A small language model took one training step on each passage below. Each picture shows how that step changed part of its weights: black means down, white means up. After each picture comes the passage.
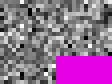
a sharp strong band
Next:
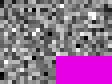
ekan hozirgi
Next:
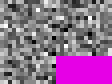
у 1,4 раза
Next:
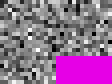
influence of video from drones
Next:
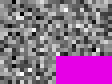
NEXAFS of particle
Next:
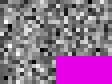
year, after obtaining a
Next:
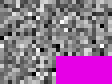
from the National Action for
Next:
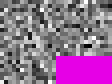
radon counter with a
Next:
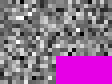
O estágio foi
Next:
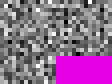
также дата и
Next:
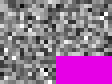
das populações mais
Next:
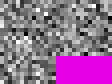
Ключевые слова
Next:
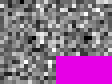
with following composition: -
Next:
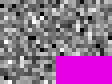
she underwent left
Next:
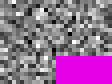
diaxron semantika
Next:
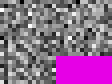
por tener unos valores
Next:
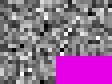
have been compelling if there
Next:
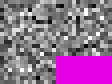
fabricated by using
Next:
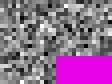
the global optimum) when
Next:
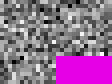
nuevos modos
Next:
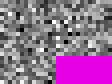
indígenas. O
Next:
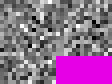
V: Valve;
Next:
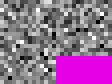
наукових методів і
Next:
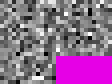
the above, the study examined
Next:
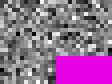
since, regardless of
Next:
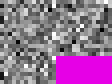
utilizes natural resources for
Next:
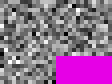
*Journal of drug delivery &
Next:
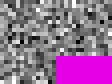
то, что речь
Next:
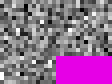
Editora Green
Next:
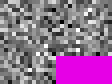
area of Monticolo
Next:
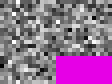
by high consumption of fast
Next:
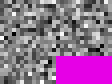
in a stationary state.
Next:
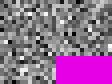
6. Building
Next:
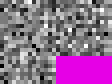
bon usage .
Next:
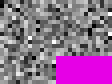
difference is due to the position
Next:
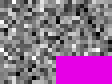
been the focus of medical
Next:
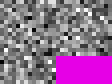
the opportunity to clarify
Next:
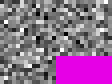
offset the advantages of
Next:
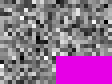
Rishit Publications.
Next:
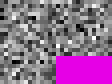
pedagógica, que
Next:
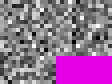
coisa. Atente
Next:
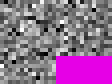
specific pairwise differences.
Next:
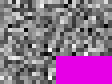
of the emotional experience,
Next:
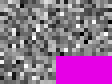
über die Cluster der
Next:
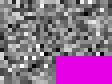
of Ukraine as part of
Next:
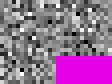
of Practical Sense.
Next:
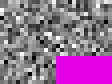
of the M-site
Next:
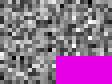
for the determination of the
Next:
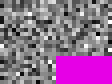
for configuration 4 and compared
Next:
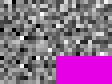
chunki endi
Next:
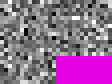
spaces address the management and
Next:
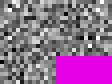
aggregated and provided by
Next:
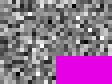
of Manchester,
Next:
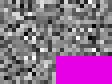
of ESA Living
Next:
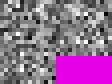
displaying the different color
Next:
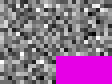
содир бўлган
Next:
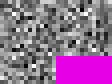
by (i) developing an
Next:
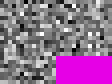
namunalar hamda
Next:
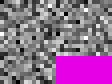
also want to find out whether
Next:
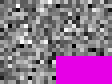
was addressed by reviewing
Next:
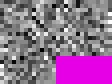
CNNs. The
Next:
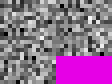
for the poor; ensuring
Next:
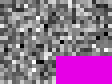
as biodiversity conservation in
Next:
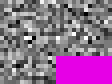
or "air passages,"
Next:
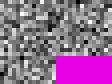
be negligible since the
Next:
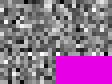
технопарков и
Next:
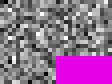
interview transcripts and observation
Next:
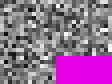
Ballhausen and
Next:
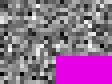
Tungawan, no
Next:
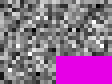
on the Rights of the
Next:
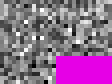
for leaf u , 0
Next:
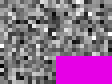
la falta de experiencia
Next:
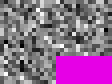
Your Concerns
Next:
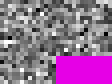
regulatório da política
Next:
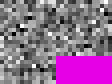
the final manuscript.
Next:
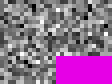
botany, biological
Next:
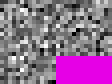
feeding wet feed to
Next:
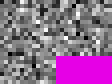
Outcome and Safety
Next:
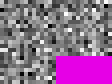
me estupravam,
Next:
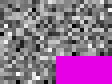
is greater than the critical
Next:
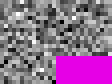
do Tocantins
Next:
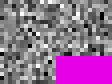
manifold .The
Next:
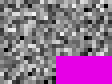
to estimate pooled
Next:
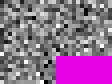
color image as cover media for
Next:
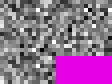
Прахова про
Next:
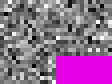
nanobiotechnology is
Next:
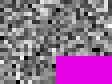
and not C at the same
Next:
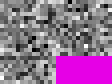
an optimal extraction of entities
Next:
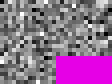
volunteer skill
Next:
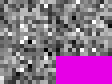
minder belang want de
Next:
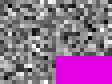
action, which describes
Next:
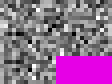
для українського
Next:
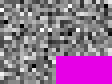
resource allocation strategy
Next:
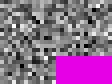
Gross Mineral Value
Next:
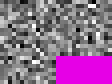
1, when samples were evaluated
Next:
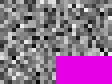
the term 'frame of
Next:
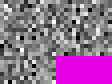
Disclosure of conflict
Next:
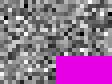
seriously think about the
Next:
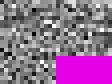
engagement in L&D
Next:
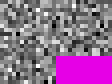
шамоте и
